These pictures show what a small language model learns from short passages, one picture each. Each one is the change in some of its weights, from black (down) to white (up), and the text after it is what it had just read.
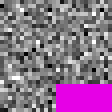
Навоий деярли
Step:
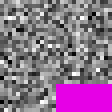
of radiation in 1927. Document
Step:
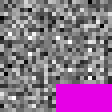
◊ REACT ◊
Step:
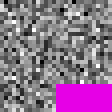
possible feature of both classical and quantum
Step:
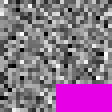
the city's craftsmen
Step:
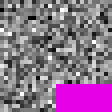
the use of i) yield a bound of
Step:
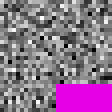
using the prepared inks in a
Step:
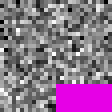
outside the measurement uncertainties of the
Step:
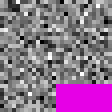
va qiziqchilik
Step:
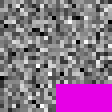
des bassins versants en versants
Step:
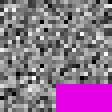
they present a natural laboratory for
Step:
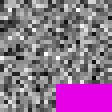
assess the orbital contributions to the
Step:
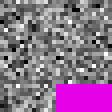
error is about a factor 4 smaller than
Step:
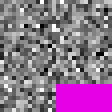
journal accessible in an open access
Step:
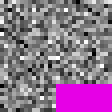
muarrixlardan biri.
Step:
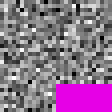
part of a head), taking
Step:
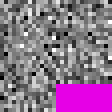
passion. The study concludes that
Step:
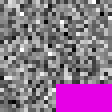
on the protective function of
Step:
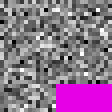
in brackets indicate that they
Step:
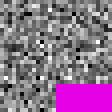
the same capacity $C$ is required
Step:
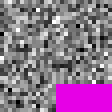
productivity of imported Holstein
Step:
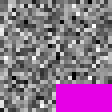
regular instead of singular,
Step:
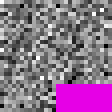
models, see e.g.
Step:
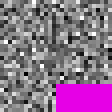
This work was supported by the
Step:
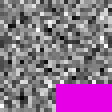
*vitiating of Vata and
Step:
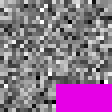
in Fig.3a for several
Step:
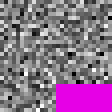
Lista atualizada periodicamente
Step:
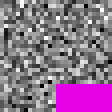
OA, scoring 9.30
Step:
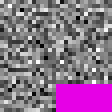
Talananayan 5.
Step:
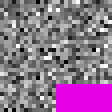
inoltre, è la
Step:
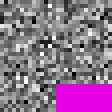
unknown time-periodic
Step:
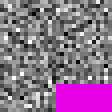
that classical BPM has
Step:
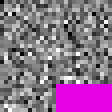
halo several times before it
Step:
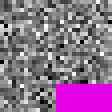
fulfill teaching
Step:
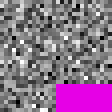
within the stipulated time limit
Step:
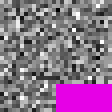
small $ \tau $ mass and can thus
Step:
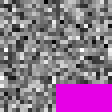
reduced models when the design is in a
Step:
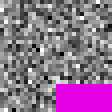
las alternativas de respuesta
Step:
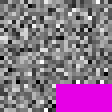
B. HCF Stresses The
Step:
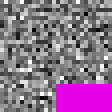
melakukan donor
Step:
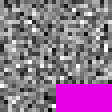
such requirements, and their range is set based
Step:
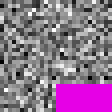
assumption that the Solar System
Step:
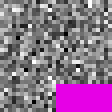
is well trained to distinguish
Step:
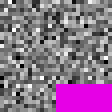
representation, the construction proceeds
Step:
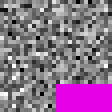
if the opacity of the planet
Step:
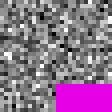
terminologik talablarni
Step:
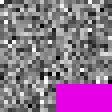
The latter is depicted in
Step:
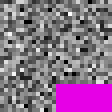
based on the previously determined signal
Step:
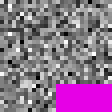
in participatory democracy and was
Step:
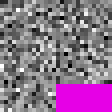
(trad) Livia de
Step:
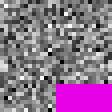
indicates that, for $t
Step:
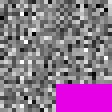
and teaching environment, etc.
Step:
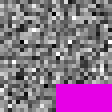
measures prior to participating in
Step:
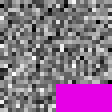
diagrams between the first cycle and
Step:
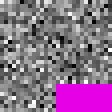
bahodir. -T.:
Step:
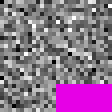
В последние годы
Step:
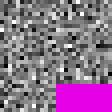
neutral nominal interest rate and
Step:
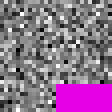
photon, $Q({\rm
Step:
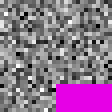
antiquark selfenergies.
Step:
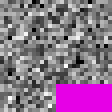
partir da aproximação dos
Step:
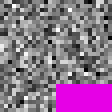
can be given in German as well
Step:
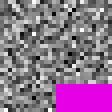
C on V such that (V,
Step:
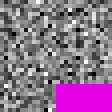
for All, RFI, and
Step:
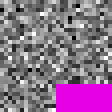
citing: Malinina
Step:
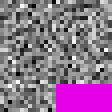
well above $\lambda$/15.
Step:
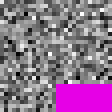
adaptation when it comes to
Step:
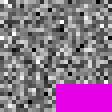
crystallization of the BN
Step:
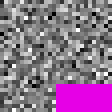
carried out in the operating
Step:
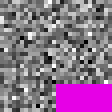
Özdemir, G.,
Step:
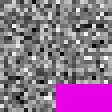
aspectos se pueden
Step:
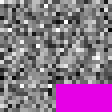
hamda fanlarning ham
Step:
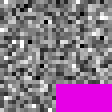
more than a decade, it took
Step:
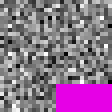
Саме знання та
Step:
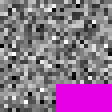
и мировой науки.
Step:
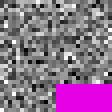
this flexoelectret linearly
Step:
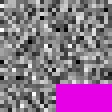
ministry provides the materials,
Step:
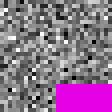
также выходцы из
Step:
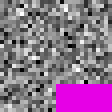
for the purpose of defining and
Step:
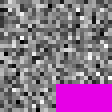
average over the phonon amplitudes
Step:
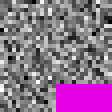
generalizar os achados para a
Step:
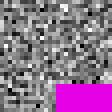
from the initial particle interaction (prompt
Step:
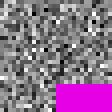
та психологічні
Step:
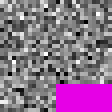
like dimensionless index data. Therefore,
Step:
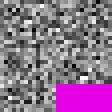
and N.T.T. performed the
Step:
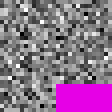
et al (eds.).
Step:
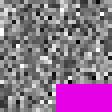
comparability in integrated writing
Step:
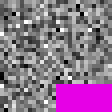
of Eris is not covered
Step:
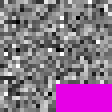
an annual turnover of around
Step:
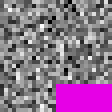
requiring an intensive
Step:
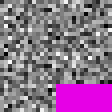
shaklda tuziladi va
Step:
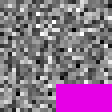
the entropic uncertainty relation used
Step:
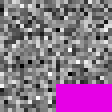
Regresando a la identidad
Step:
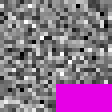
with one-layer,
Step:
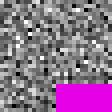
percentages of agreement of
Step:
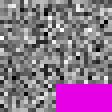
steady state, as is also seen
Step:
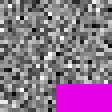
e personalização assinala
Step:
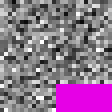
3 TO A HIGH
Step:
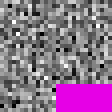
одатий ҳодисага
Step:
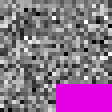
ambiente de confiança
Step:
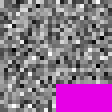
meat to solve issues with food
